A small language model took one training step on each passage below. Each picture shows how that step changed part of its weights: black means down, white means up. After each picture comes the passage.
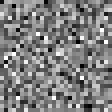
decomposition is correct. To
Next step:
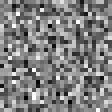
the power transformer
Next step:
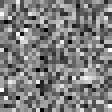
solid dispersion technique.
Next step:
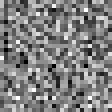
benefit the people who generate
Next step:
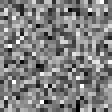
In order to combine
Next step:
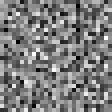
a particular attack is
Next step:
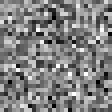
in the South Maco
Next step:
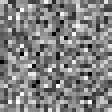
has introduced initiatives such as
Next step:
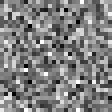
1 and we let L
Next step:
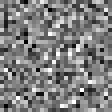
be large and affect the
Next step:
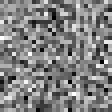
in pseudocode in
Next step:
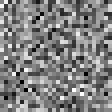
is to compare the
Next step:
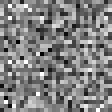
program's functionality.
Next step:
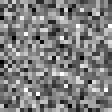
discussed. Indeed, group
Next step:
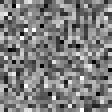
secondary antibodies was
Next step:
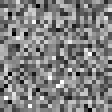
learning plans for
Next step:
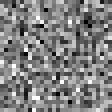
independent emissions from the hard
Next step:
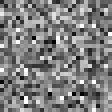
AGN + AGN
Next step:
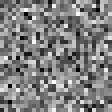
truncation of
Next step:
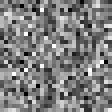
Thus, substituting
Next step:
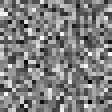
multiple sensors distributed detection systems
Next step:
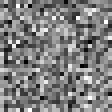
These results establish the proposed
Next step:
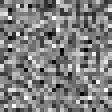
Our main research questions are
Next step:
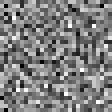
symbolic meanings of
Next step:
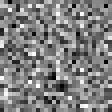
Poisson ensemble PE,
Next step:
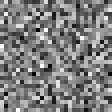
to correctly estimate the
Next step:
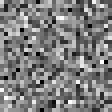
mean, the differences.
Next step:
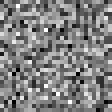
energies of the liquid and
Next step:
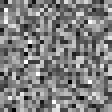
identical objective mounted
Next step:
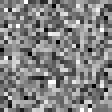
of Wear Parameters
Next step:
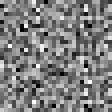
communication, information technologies,
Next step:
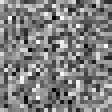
and the right to
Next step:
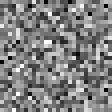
or Mixed)
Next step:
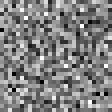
$r$ for
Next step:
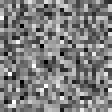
this literature sample have been
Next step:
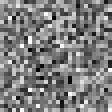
and an exponential b)
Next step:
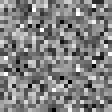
segregation at the
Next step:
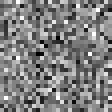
using 50 iterations with
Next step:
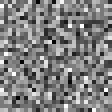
potential $\phi$ is
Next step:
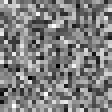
of the potential. If
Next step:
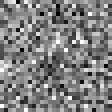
NOMA scheme is
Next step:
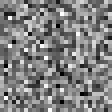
implemented and will be
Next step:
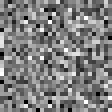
hyperalgesia developed
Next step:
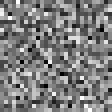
economic uncertainty. In this
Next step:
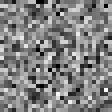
for the M31
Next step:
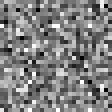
human players, using
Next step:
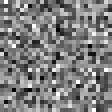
For a recent review see
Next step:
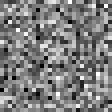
shapes between MJ
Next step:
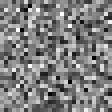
plasticity in
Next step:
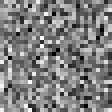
above, the contribution to
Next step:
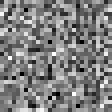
ground state of the
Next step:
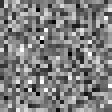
needed to determine the time
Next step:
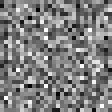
predictions without having to write
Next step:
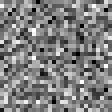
K. Risk profile
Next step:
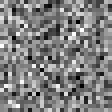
we aim to identify the
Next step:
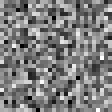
the condition number of the
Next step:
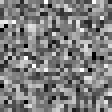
ring now positioned between
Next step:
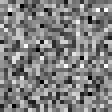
for $r <
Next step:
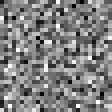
could manifest as resonant
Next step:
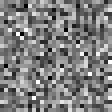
the moving detector. }
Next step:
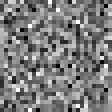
a thickness of H ,
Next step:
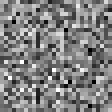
with sleep states
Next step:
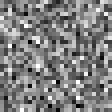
that we do not obtain
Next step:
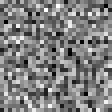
the known Adler function
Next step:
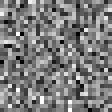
different background subtraction
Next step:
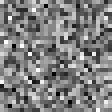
this, the resource
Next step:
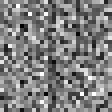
rendering the
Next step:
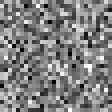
define legal and regulatory
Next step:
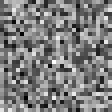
until a maximal set is
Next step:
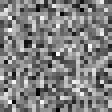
Management is closely linked to
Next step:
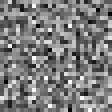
emerging cascade radiation
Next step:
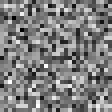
a single hash function
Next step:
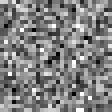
will show), and it
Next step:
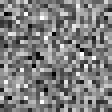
article [1,
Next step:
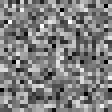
the driving MW frequencies
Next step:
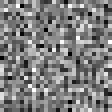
random lithium
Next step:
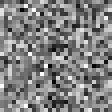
important, the limits on
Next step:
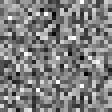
in which we can calculate
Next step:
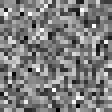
that no additional comment
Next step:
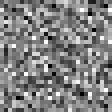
proven in research studies
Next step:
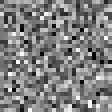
states $h$, where
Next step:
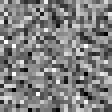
to preserve barrier
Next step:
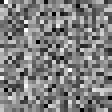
error correction technique is suitable
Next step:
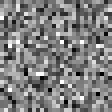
sample stretches and
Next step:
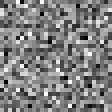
technological revolution which followed
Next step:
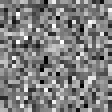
method downgrades
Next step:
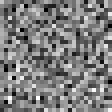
a cross-sectional
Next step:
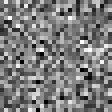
The vacuum expectation values of
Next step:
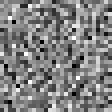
by means of two
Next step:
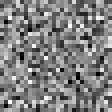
systems regulated by a
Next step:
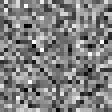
To explore the poor convergence
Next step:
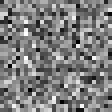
achievement scheme. The
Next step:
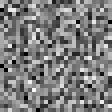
birth weight infants are
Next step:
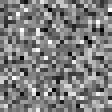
be returned since many
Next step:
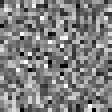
Sun’s activity
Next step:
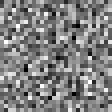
interest in an extinct
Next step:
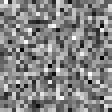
of LMAF in
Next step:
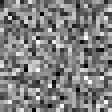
missing energy when the
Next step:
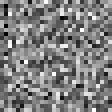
There also exists a band
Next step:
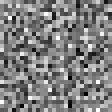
and their high frequency is
